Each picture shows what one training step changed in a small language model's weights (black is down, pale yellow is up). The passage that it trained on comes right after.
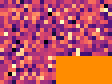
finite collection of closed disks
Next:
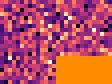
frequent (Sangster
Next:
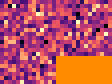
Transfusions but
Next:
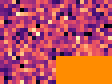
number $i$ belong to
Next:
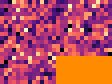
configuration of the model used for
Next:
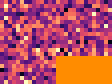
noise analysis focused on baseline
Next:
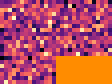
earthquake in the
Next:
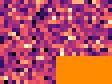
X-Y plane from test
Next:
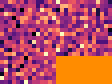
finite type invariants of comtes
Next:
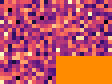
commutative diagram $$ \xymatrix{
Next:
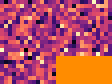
diversify the contrast
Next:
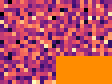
discussion section after the introduction and
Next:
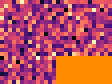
immediate exposure to O₃
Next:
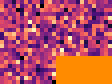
to teach foreign languages to
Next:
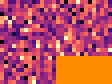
standards bodies have done
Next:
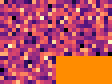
moisture. There is
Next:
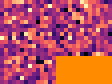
of 10Hz for all
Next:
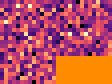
actually falls into one of
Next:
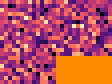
measures to support circulation,
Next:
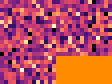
this paper, we determine the
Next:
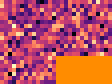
is produced a structured collection
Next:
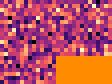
authors contributed some text.
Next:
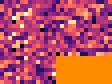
a typical menu shown to
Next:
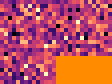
systems [6], most existing
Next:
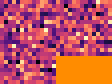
Its standard form reads as \[
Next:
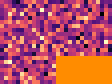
the quality of life. In
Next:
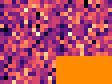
time and place [32].
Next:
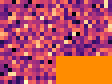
second order deformation of Fano
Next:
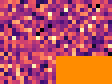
to create snack products
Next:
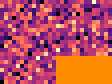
paste for controlling
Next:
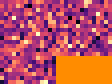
that prohibit neighbors
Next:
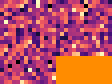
in this story by any
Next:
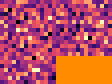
} Data sharing is not
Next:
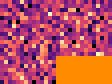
tightly equivalent.
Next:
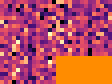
participated during the
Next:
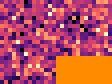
effect of these fractures
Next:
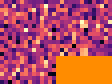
produce the weakest contribution to
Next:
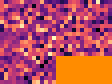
interpreting the data and major
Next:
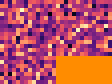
Manchester General
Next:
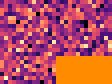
from $0$, and
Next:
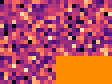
regarding such databases and
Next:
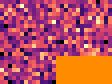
a technological product. The
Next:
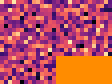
It is also true that,
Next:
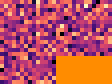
current cafeteria
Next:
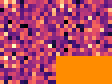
researchers to formally write out
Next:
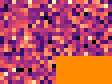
last tests were performed for several
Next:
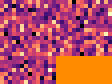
first relative commutant. In
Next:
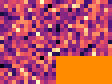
autonomy meant the
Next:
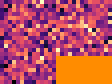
and isomorphism of functors for
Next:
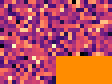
of $f$ now yield
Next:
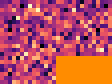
explicit description. We call these
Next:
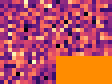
increases, the average particle size
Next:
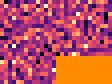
the Hardy projection for
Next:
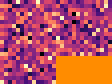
Theoretical Foundations}.
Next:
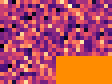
Weight-loss and
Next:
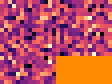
groupe localement
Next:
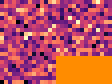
a \emph{closed}
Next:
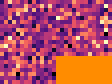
However, when the sample is
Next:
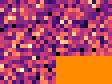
some cases, and at the
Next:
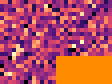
needed to state and prove our
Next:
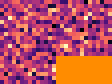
closer to the ideal
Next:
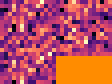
derivative of the matrix for some
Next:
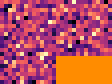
ingredients of
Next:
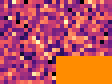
fact that $u$ satisfies
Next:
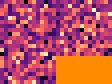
that $S$ is an
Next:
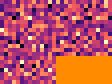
par une isotopie
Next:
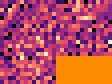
in the latter case,
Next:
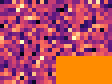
of the theorem, as
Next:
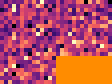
interpretation and diagnoses of
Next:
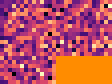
G}^*$ which is non
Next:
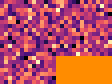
to $M$ at
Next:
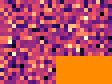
the natural world are no longer
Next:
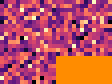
palustris* sp.
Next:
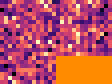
is a complete and separable
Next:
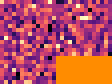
So the study investigates the
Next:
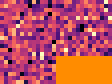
$\phi$ analytic on
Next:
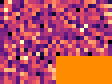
less than n ; we choose
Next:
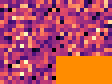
results of the models used in
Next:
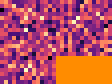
release of TNF-
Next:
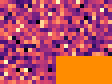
to decarbonise land
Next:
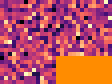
no reals, keeping
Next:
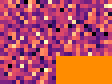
Report D4.2
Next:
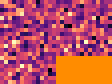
\] The right-hand side
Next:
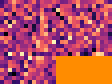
of initiative, something
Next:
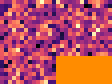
density as that used in
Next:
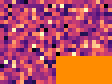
nontrivial solutions of the following
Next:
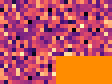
societal understandings of
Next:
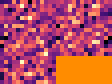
described in the preceding
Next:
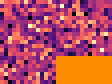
The authors declare that they
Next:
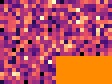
% \begin{eqnarray}
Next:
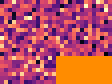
triplet (X,
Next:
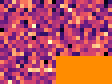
vitamin D levels have
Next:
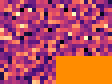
both urban growth and light
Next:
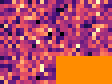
of the paper is as
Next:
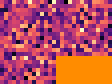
options may be feasible for
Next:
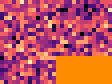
polyhedra (the
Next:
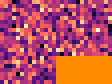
test to measure the long run
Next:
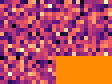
Limit DL –
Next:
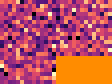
to prevent unnecessary
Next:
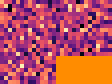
AoE. -
